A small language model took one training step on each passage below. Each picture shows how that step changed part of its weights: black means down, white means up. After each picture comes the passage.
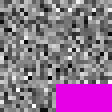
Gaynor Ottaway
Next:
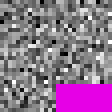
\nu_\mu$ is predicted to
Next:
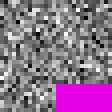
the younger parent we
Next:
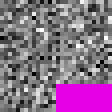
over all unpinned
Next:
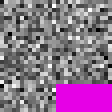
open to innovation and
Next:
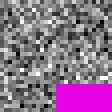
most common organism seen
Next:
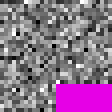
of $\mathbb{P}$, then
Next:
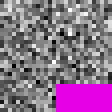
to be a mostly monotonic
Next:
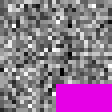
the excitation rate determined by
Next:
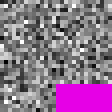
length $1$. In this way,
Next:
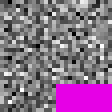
change occurs when the
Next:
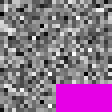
The experience of moving eight
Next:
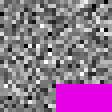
valuable for this industry.
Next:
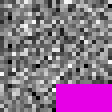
done self-consistently in
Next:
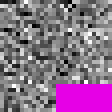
cross section $\d2sxp$
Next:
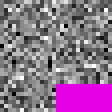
the twist is considered, and
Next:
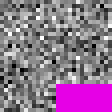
narrowed to 110° -
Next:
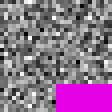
of increasingly accurate
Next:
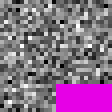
has been created. User
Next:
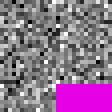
wrote the paper. E.T
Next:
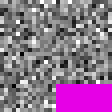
development by open pit mining
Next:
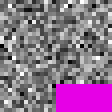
glass plates, Optical
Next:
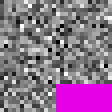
so they require less complicated
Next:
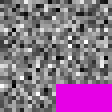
cross sections become effective for different
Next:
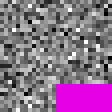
Conclusion The Regional
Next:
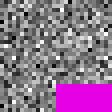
At the one-loop level in
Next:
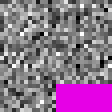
smoothing of the data with
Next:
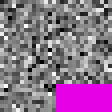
The reasons for this modification
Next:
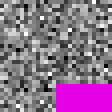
face detection and finger
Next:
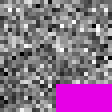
in the curriculum but not at
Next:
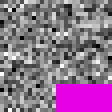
and $\gamma\gamma$ events.
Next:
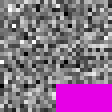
the problem a sense.
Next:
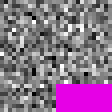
binary comb model by introducing an
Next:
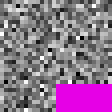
the differential species of the pine
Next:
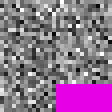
safe teaching and learning
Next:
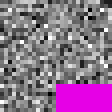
is preserved even in the
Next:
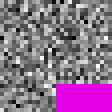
Islam (ID:
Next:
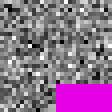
that the conclusions in the paper are
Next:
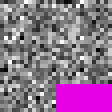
of $Q$ and the differential
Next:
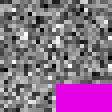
\to R^n$ describe
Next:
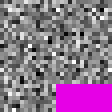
the process of scaling and transforming
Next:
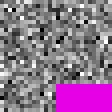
and then used as relays to reach
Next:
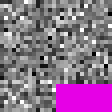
of authors' names for
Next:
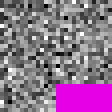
culminates in a significant number of
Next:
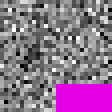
is acceptable depends on the
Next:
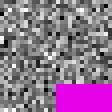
University, Faculty of
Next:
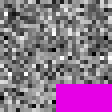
for a given kpoint yields
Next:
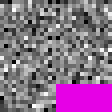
1$ implies $\DqN
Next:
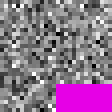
$t-1$, and input
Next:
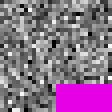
can be easily seen by
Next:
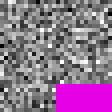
displays Wilde's
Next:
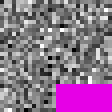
from lower to higher SVD
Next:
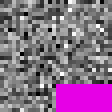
This indicates that the system is in the
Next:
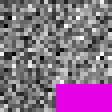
\section*{Appendix 1:
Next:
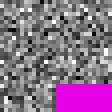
measurement error, or
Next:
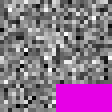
the experiments, including statistical
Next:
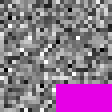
& Salazar,
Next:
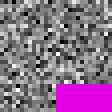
on this $B$ (there
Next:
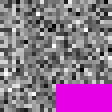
wave vector. Letting $$J
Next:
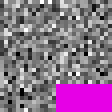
patient's heart beat,
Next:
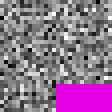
the electrodes are
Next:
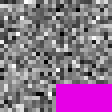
of a Lie groupoid: using
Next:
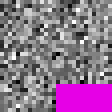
Fram Centre,
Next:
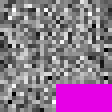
audio AE attacks,
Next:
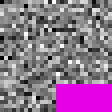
g$ is of the same type of
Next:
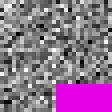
and writers together in the
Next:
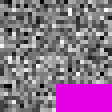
\rightarrow 0.$$ \subsection{The
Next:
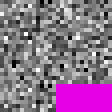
we are able to derive very simple
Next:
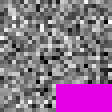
a solution of this exercise we
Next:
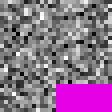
contain the field operator of a
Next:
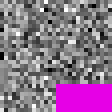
the mystery of his
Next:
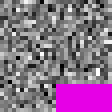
from \cite{BK} to
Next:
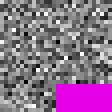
n=40 General Health
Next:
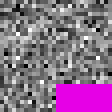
$M_\R$ that are
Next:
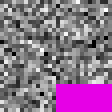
algorithm is insensitive to
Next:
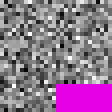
theorem, when it exists, is
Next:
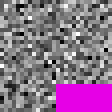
perspectives can raise
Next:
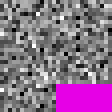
new results and prove them.
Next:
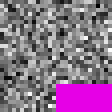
remains a valid approximation
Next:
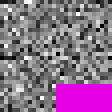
of $\eta/s$ is
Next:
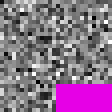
but this target has been
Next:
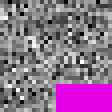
\rightarrow 3,$ $5\rightarrow
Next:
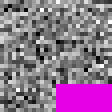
momenta. Therefore, we
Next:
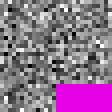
and training and to the labour
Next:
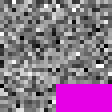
system. The first level, composed
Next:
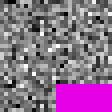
$$ D_\alpha g_{\beta
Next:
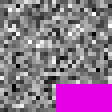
the transcription rate constant and
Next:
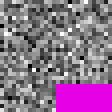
triple-negative breast
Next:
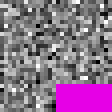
five unknowns represented
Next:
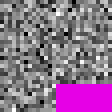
In the following, we show that for the
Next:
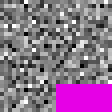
b_j)$ is the number of
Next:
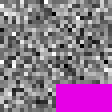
astatine isotopes
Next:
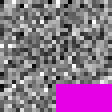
increases as the social rate
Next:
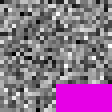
are the unit ($\alpha =
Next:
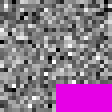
has a nontrivial solution:
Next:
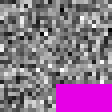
$, which do not have definitive
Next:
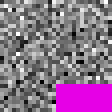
and taking into account
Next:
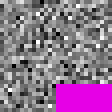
years, this newly formed
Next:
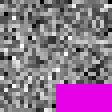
\left( \tau ,\chi
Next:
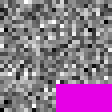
displays distinct non
